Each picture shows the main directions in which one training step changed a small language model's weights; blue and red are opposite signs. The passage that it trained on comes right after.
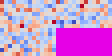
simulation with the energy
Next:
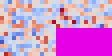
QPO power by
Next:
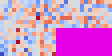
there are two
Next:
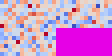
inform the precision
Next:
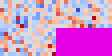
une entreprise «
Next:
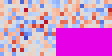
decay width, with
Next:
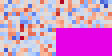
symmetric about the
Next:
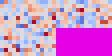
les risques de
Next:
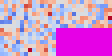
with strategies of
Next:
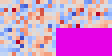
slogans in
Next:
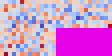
researchers can as well
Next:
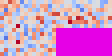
Seen as an
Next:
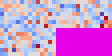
of $\uparrow$
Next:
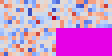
implementation can only show
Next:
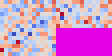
pivotal step
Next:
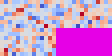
the experimental demonstration
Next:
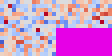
in Fig.
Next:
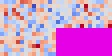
quality of interaction,
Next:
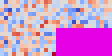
El cambio que
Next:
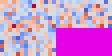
efficient use of energy
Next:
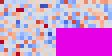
the Association
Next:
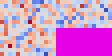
is the depth of
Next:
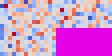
a organização da
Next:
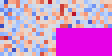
resultados se realizó
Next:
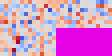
or attend
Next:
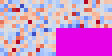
Mannes auf
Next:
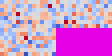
prior research findings,
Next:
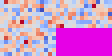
to initiatives made
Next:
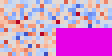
using the same
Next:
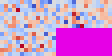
all primes in
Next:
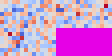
tome en
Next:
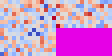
To those who have
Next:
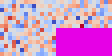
corruption and
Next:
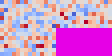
- для наук
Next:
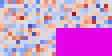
dynamical formation scenario,
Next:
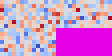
through having them
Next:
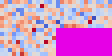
the various components in
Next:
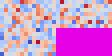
eigen afdeling
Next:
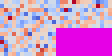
a los estudiantes
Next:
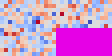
recent results by the
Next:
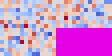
volume fraction and mean
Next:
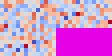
a phone,
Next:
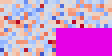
using modern digital
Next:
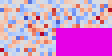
This relies on
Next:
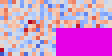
obtained when infecting
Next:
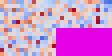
până și
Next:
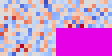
null hypothesis was
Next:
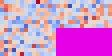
of these countries have
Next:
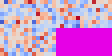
reading order is
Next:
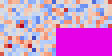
SOI. To
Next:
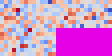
vista da una
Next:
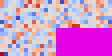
ao terceiro
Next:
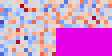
There are two
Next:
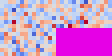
va metodikasi
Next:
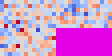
security level access
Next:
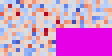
in Not
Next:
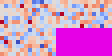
is also included showing
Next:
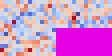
z ogledom
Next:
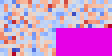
image quality,
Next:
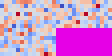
solving skills.”
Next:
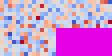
ética, en
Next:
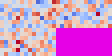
rotation increases. We
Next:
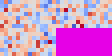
que é fundamental o
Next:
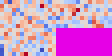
the boundaries between
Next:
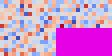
tashkil etilgan
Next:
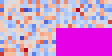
rows show the
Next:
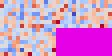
evolutionary algorithms
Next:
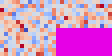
at the time
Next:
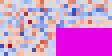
de la temperatura
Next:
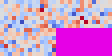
tourism cluster
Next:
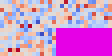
radiology among the
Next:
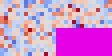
patients with disabilities
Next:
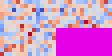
coats of the
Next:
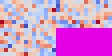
group protesting against
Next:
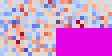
\nonumber \\
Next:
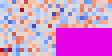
hydrodynamics result
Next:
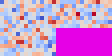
weer. 3
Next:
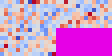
provides a better view
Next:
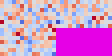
few years,
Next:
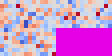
differently, the
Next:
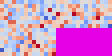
input, temperature,
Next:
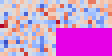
de salida
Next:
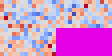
external electric field.
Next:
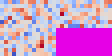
helping each
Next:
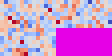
"Time series
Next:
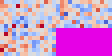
relative humidity
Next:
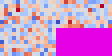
do modulu
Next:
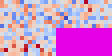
easily move between
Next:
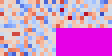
mold was then
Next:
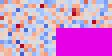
the project in
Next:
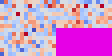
золы и
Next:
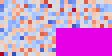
the union of
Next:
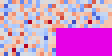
are progressing through
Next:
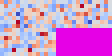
участь у
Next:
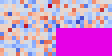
concept of measuring
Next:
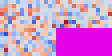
critical buckling
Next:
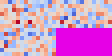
Medicine European
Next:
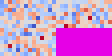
redshift objects are
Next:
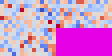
emerge muy
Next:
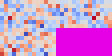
that source is the
